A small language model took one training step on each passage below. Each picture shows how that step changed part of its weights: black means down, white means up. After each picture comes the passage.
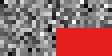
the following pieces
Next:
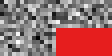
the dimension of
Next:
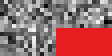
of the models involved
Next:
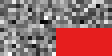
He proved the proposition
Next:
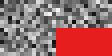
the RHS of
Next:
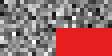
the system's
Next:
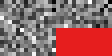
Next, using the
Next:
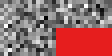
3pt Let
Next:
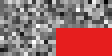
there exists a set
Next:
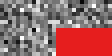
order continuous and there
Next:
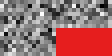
subdivision of a
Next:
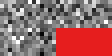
is a covering
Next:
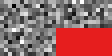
theory is mainly
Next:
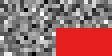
is small enough,
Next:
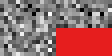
ranges partition
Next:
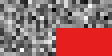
Note that the case
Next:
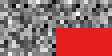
= m$ is
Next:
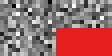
number of components of
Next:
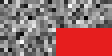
for isotropic
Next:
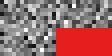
the symbolic
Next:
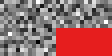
is dense in
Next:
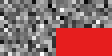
will use the
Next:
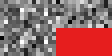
that there is a
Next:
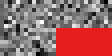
following question regarding
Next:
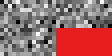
algorithm. \noindent
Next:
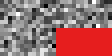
$L$ of
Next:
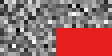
is the number of
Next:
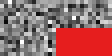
curves and induces a
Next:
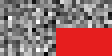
the meaning specified in
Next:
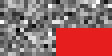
deduce the minoration
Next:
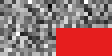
to show that for
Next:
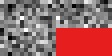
imply that it yields
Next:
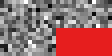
$R$; that
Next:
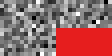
$\varepsilon \in
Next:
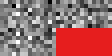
number of statements
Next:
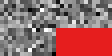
have dense range.
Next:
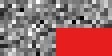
$m \rightarrow
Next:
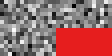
the main type is
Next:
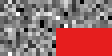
this link was
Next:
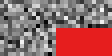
terms of representations and
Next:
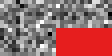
a geodesic with
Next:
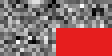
= \Cov
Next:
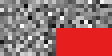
deterministic. In
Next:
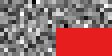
is coherent and one
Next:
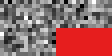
taken over a suitable
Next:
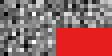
with an equivalence between
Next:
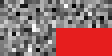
our coordinates for
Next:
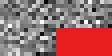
rank one.
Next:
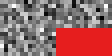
refer the readers
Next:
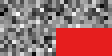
of current implicit
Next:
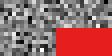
now present our main
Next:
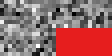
repeat the proof
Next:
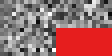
an integer prime to
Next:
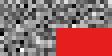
\centering {\bf
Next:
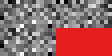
plane graph and
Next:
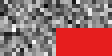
of the parameter
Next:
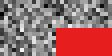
of the complete graph
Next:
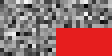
to apply our technique
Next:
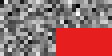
FAIR is
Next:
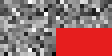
are also provided.
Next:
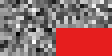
lead to an equation
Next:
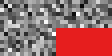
when certain covers
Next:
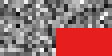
so that $B
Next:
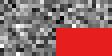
of smoothness properties of
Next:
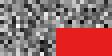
problem that proves the
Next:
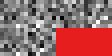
or expert use
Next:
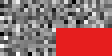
about how each
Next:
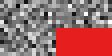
the classifying spaces
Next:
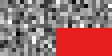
Such an observation
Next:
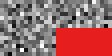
and its existence does
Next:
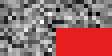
sampling size
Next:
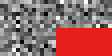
then prove Theorem
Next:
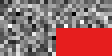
proof follows exactly the
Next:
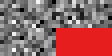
\mapsto \
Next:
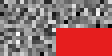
the following perturbation of
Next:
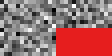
quand on
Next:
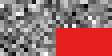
a sequence would be
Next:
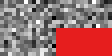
$V$ or
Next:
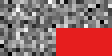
metrics, depending on
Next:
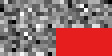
WMH and
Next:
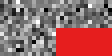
results available in certain
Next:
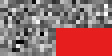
f$, the assertion
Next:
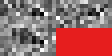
of even order are
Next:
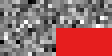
marked Poisson point
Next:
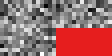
of $G$
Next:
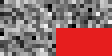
to produce an irreducible
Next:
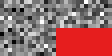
growth conditions were also
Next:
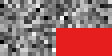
authors of the paper
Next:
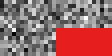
again we indicate
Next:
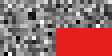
applications, we will
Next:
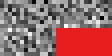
degree one we let
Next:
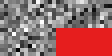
such that \[
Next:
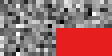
and engineering applications
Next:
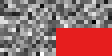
every $i
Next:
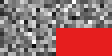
to the differential invariant
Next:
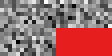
as ranks.
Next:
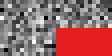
If the lines bundles
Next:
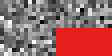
Assume that the function
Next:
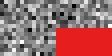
the background as local
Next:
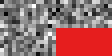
with a smooth transformation
